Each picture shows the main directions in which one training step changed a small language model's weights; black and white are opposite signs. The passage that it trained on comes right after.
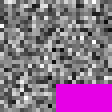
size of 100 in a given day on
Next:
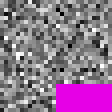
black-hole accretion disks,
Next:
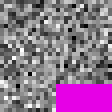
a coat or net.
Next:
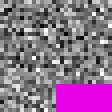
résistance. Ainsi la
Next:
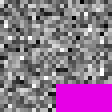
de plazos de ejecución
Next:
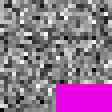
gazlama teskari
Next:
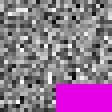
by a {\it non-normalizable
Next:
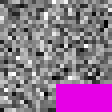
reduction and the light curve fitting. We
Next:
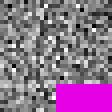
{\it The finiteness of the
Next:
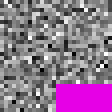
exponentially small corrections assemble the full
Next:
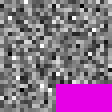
with a large peak at the maximum fraction of
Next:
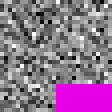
as a function of $\delta$. The energies
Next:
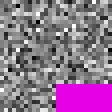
$C(n)$ for a stack
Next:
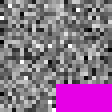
potential has $N_{\rm DW}$
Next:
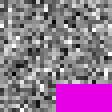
falakda Bu shoirning dilin
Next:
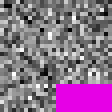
tarixan davlatlar bir
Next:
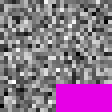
weak converges to a metric except at a set
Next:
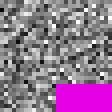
conciencia, sin embargo,
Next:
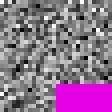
chains, this adjoint relation was already
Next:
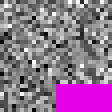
If these indicated deviations from an
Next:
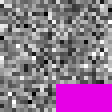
himantopus*) en el sur
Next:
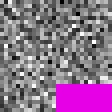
cantidad de personas o
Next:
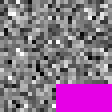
avoid rejecting input values because of a
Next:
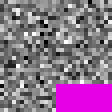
toiminnasta saa
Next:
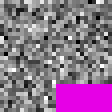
appropriate boundary conditions for the functions. Using
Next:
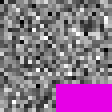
larga de especies capturadas -
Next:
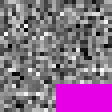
realizan durante el día. En
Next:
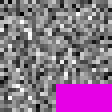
the CPLEX lazy constraint
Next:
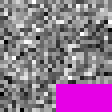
к видео показал, что
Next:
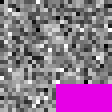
is prepared by \begin{lemma}
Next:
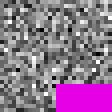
respect to a {\it strong} symplectic
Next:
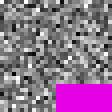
that the loop-corrections from
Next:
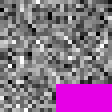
Maximum value of $\cos
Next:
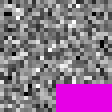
probability of successfully producing two
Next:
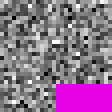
таких «естественных»
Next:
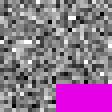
в системі географічних,
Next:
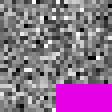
is nonzero in this case. Using
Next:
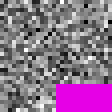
overlay that supported the training workflow.
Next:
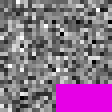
in ref.[20]. The transition from
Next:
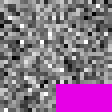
CIACT/SAD 09
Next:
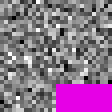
and standard definitions for explanatory power, the
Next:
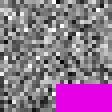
is \begin{equation} T =
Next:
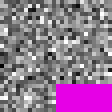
quantum objects, and their dynamics.
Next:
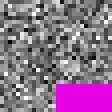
oqsilli ozuqa
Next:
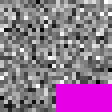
Mary invertible) if there exists
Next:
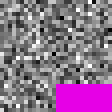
is at least $4 \cdot 374
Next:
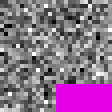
Moore's perturbation method are summarised in
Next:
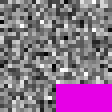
of our solutions are at best approximate.
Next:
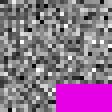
\beta \frac{\frac{\alpha
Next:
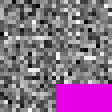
points. \end {prop} Proof :
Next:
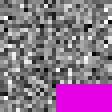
{\it A} is isomorphic to the polynomial
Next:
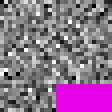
методичні рекомендації
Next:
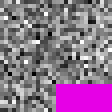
pra konstruksi, tahap
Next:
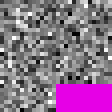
of $(\xi,P)$ correspond to different
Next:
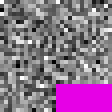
a CPTP\ map constructed as
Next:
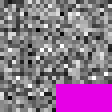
of~$z$ does not lie
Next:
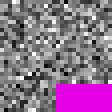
BELAKANG Untuk
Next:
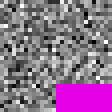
advances in generative AI can
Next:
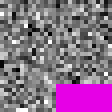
fundamental group of $\mathbb{C}
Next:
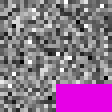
be valid, and its exact value is not
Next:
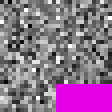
afferma che occorre
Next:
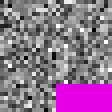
external forcing. If the forcing is
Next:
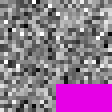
Sukhov, Segre varieties
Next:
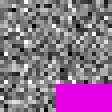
uma extensão maior da consciência
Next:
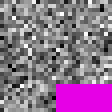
based on Ge nanocrystals
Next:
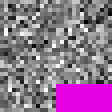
«KORWiN» –
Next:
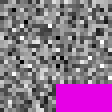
calculated by extracting data from the
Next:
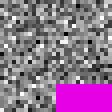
(2.22)$$ This model will represent
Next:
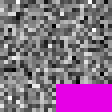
most relevant literature. Learned
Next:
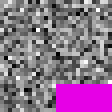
which use accelerated bisection improved with
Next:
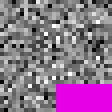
of actual satellite data
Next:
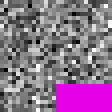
$X$ as well, so
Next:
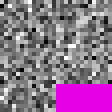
discuss the models for the DSC and
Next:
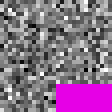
In the inset of Fig.1,
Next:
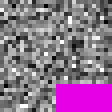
integral. Por tanto, se hace
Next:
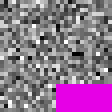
have precisely the form of a power series in
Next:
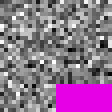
and the magnetic field terms to lift these
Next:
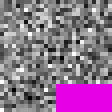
$\gamma$--ray emission, and some
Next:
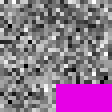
zamonaviy innovatsion
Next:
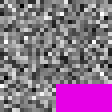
✗ Angst 3
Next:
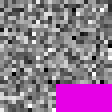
some notation and basic definitions. In
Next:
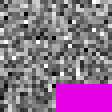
алоҳида оид
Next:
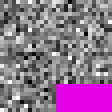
orphaned. This would require
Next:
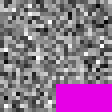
și premii pentru
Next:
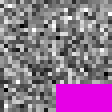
de Ariadne Siqueira de
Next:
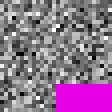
is an $(r, l +
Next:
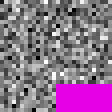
from $z\sim 20$ to
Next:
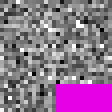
e meio seus bebês.
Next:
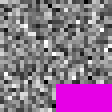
use of syntactic and
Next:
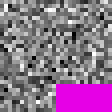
la carrera de DCV
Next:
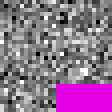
бўлиб туюлади,
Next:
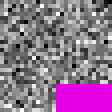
только в цели,
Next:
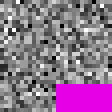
operator: \begin{equation}
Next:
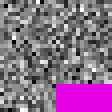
Algorithm \ref{bisection}
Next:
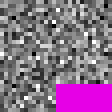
ordinary and symmetric complexity measures, especially in
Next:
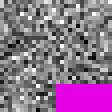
ігрову форму,
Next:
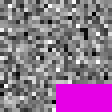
the STA dynamically switch their
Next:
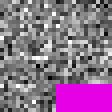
of these spikes in time as
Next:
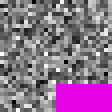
reproduce the Tishler construction. Let
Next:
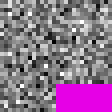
ve yonca olmak üzere
